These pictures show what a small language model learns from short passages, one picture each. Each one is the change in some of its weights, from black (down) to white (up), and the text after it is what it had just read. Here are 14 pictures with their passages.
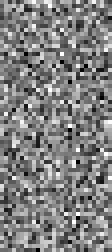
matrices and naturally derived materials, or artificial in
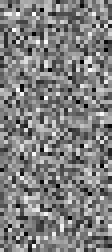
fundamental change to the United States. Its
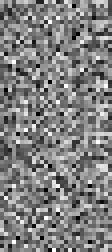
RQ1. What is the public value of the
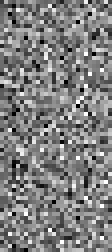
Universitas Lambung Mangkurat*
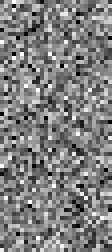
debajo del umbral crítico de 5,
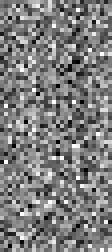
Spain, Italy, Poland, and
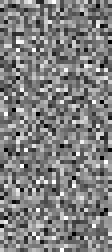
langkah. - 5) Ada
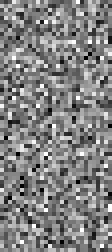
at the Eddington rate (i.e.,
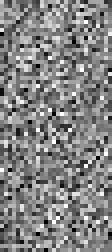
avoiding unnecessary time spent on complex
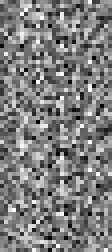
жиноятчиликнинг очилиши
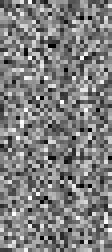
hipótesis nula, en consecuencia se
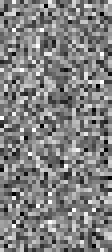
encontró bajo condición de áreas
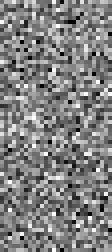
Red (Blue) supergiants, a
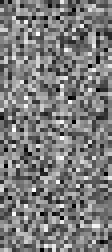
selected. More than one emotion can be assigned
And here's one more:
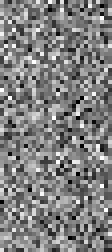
375 with well pronounced periodical
